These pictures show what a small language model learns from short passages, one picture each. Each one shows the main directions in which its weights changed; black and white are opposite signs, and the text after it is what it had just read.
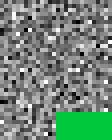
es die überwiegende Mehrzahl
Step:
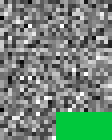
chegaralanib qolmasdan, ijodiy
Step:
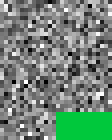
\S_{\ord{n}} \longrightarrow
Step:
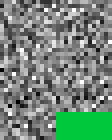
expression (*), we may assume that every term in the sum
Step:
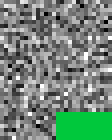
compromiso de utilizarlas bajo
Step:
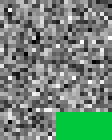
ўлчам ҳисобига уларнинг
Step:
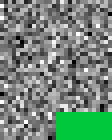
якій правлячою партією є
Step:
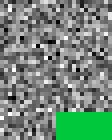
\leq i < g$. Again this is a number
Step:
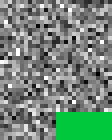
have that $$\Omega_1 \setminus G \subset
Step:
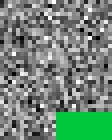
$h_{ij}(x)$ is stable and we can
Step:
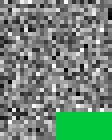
are not disjoint). The advances in pcf theory
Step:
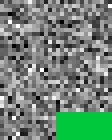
u tajovuzkor, bostirish
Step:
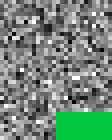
didáticos. Concluem que: “A
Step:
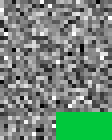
Stirling numbers of the second kind. In Section
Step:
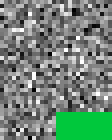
Іларіона надійшло прохання від
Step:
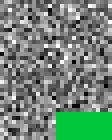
la vida brota, es el dolor la
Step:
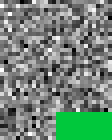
commutative diagrams, respectively: \begin{equation}
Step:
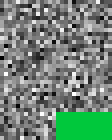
denote the two disjoint 1-vertex subgraphs of
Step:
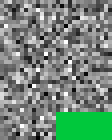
como moral, teoria do conhecimento,
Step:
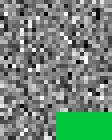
atividade político-partidária, no
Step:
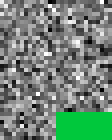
\item Replace \dots, $
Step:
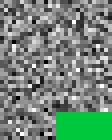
morphologischer Filter (closing),
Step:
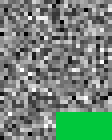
$(a,b)$-homogeneous algebra ($2\le
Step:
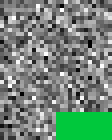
case. Further evidence in support of this conjecture is
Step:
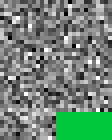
ko'p tomonlama yondashuv frazeologizmlarning
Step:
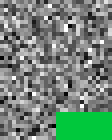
Sí No Parcialmente Delimitar un
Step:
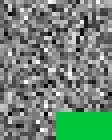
\to \phi_*i^*S$. If it is
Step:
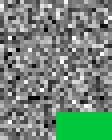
the expansion at scale $a_j =
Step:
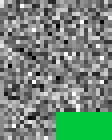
of $E$, then it is easily checked that
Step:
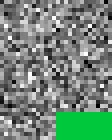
todos que acreditam no poder transformador de um
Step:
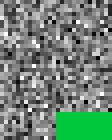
бўлиши керак [5]. Шу
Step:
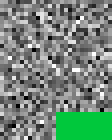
la doncella en el apartado VII, de
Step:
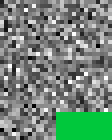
for each $n$. A subset $Y$ of
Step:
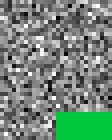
“boshiga yetgani” kabi
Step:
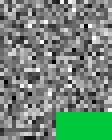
Серед прийомів алелопатичного
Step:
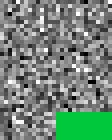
изд., испр. и доп. – М.:
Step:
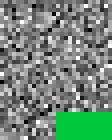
hombres deportistas profesionales.
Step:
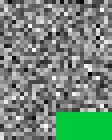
(2009): \rm Stein's method on
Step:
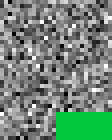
starting node of the oriented edge $e$ and
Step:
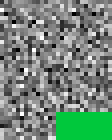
nazariy qarashlar tahlil qilinib, inson
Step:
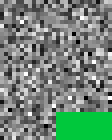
объекты размещения и
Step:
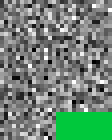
to the MLC problem is given. % We also
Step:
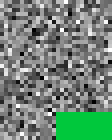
which exhibits the maximum stretching at each point
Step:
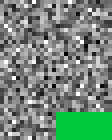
los cambios disruptivos que viene
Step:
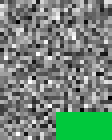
دربردارنده حکمت
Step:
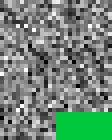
assemblies as well as a means for local
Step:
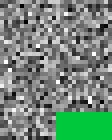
of estimators obtained from regular inference functions is the
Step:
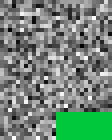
da aula² (1) Depois de
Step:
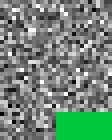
belang verbonden aan het systeem
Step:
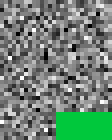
by National Science Foundation under the grant
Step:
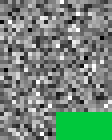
Modelle, insbesondere verschiedener
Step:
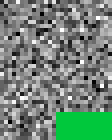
\mathfrak{h}$, where $\mathfrak{h}$ denotes
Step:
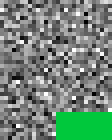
düzeylerinin belirlenerek, bu
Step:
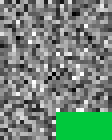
Утениязов Кеулимжай
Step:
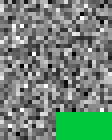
this section, we prove a generalization of
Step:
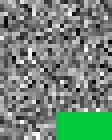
no ecossistema de Benguela.
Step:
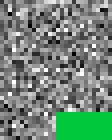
t\in (0,T), \eea where
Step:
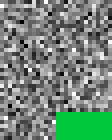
shows that \begin{align*} f_{4,
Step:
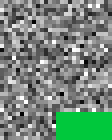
Kirish. So'ngi yillarda
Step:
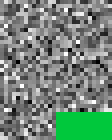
não serem vinculadas à um
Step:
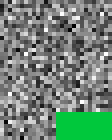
shows the equality between the multiplicity of a root class and its
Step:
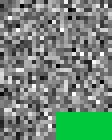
presented in the Fig.1. Values of
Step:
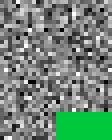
начался процесс объединения
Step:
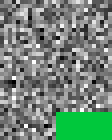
направлении с вышеуказанными
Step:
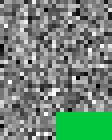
aspectos importantes: 1. La formulación de
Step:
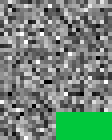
not generated by reflections. Then $V$ does not
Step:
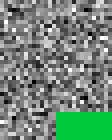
essential in the definition of an approximate quasi-identity
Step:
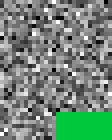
be monic in mod $\Lambda$ with $Y$
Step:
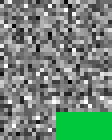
el caso español, en el que las
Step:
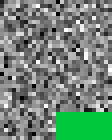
$R^\lambda$. Decompose $f$
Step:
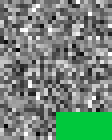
context of channel assignment in wireless
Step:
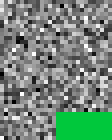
the set of all continuous functions which vanish at infinity. More
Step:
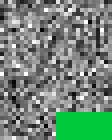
شاخص مناسب‌تری
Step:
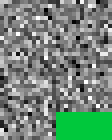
$t$, the company observes the
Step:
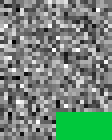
são na parte da tarde e tenho a
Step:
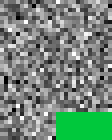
existem as instituições educativas que apresentam
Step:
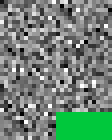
a \texttt{patience} counter to
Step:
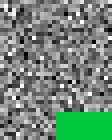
- \infty ,\sigma_0] (\subseteq \Theta
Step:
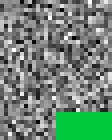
Matching Conjecture fails, in theory it is possible
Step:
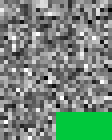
de *flexibele* standaarden op
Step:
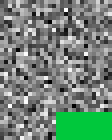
>0$ such that for all $\alpha,\beta
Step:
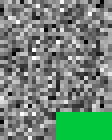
Now setting $Z = X^{1/4}$ and
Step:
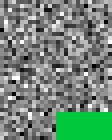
prime number which is no element of **B** or
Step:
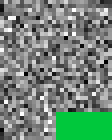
the course of discussion we also state and prove a theorem along
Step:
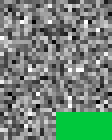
l'agitation de cet élément. En
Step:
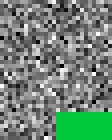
\thanks{The first author acknowledges
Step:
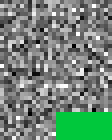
et tagada võrdne
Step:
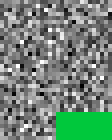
Suppose that $\Omega(x,z)\in
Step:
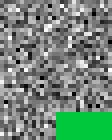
controlled trial of duloxetine in
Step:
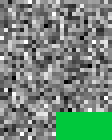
orientare l'intelletto; analogamente
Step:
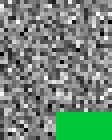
the design and conduction, under school
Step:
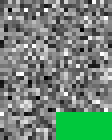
if and only if $\phi$ is a lwl
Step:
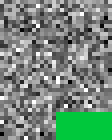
sur le consommateur. Chaffey
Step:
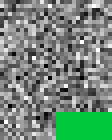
de Lie semisimples complexes.}
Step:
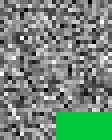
would be a standard interpolation on a regular grid,
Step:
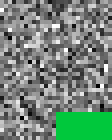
field. In this case study, the log conductivity
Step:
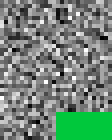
adding $h$ edges between $K_{1}$
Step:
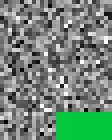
Cidades comerciais e de serviços com
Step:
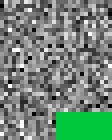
With the bracket \begin{eqnarray*} \lbrack
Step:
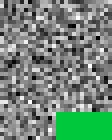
reduces carbon emissions in the
